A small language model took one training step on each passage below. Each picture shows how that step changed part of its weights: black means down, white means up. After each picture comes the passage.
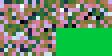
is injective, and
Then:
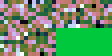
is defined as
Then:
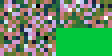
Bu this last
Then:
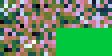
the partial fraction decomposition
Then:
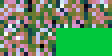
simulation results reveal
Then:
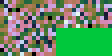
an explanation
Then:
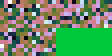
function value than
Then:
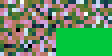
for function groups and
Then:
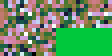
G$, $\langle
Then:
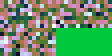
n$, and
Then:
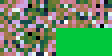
formula may be found
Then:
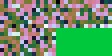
a finite sequence of
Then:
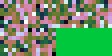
was always kind with
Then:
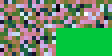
a vertex in
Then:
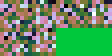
is known about the
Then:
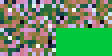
to the dominant
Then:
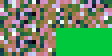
We will now give
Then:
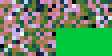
such generators are then
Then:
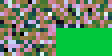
x \nonumber \\
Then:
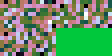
needed to cover
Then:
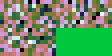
are made to ensure
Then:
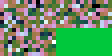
The proof is
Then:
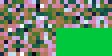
the responses
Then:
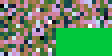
adopted in the
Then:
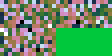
to Theorem 1,
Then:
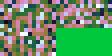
with point symmetry
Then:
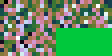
utile per
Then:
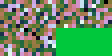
velocity to a stationary
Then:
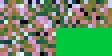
is odd, as
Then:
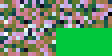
integral is finite since
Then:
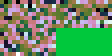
isomorphism between the two
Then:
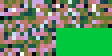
supersolution of
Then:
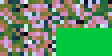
is the same for
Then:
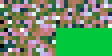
be two copies of
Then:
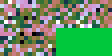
| Fig.
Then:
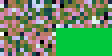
of the Lie
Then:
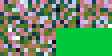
group to move all
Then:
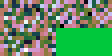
Moreover, since the
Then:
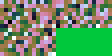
$$ The kernel
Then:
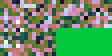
convex function $-\log
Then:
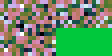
The final case is
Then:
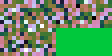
satisfy the following
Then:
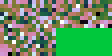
that is, not
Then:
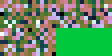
computation was made an
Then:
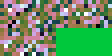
in order to go
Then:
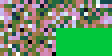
actually exists and coincides
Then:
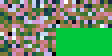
the topology of smooth
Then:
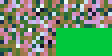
a temporal
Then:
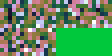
use the following new
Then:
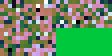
let us consider the
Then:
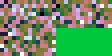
sets with a
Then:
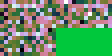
most $\lfloor
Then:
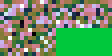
case. However,
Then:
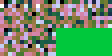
$s$ of
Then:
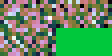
que l'extension
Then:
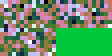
Let $F$
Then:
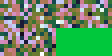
first {\em
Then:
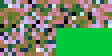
estimator $$ \hat
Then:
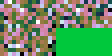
mix strategy
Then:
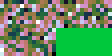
be seen, the
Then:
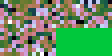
is the unique solution
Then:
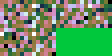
we would have
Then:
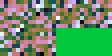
of a wide variety
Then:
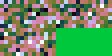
ourselves in the
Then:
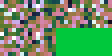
gives us control of
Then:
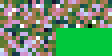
of Marion
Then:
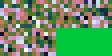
the proposed algorithm with
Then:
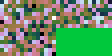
the vector field is
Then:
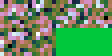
of notation we still
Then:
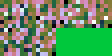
following statement:
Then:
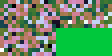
Another characterization of
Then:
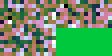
be a stationary distribution
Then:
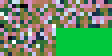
classes, where
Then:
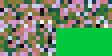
to the loop.
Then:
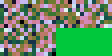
put to practice in
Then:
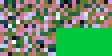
prove (i).
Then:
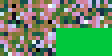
the standard orthonormal frame
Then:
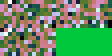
recent advancement
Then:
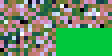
is chosen so
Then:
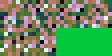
particular it was studied
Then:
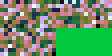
integers $k$,
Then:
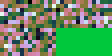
all extensions are
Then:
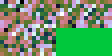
$\OP$ and
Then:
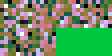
inequality is uniform in
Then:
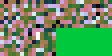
sheaves of DG
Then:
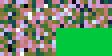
orthogonal basis for
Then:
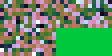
the estimate on the
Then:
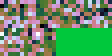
the same as of
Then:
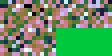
and furthermore the
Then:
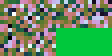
the cluster,
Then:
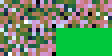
deleting the variables
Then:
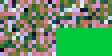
correct limit value''
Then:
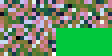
the shifted
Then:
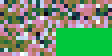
the flow.
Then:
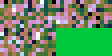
limit of this
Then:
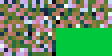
the existence of a
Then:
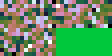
the theory of Markov
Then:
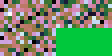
from the interval
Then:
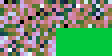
from zero, and
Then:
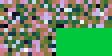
\] Since the convolution
